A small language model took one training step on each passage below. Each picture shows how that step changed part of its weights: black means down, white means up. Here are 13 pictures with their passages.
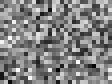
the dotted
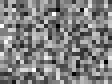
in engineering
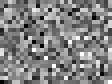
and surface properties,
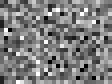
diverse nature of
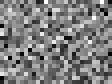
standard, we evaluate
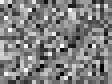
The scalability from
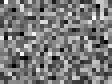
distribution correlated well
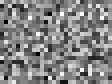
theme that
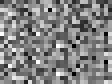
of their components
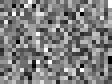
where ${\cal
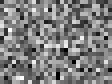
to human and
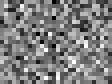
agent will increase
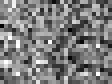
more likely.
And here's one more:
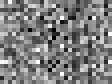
The same analysis can
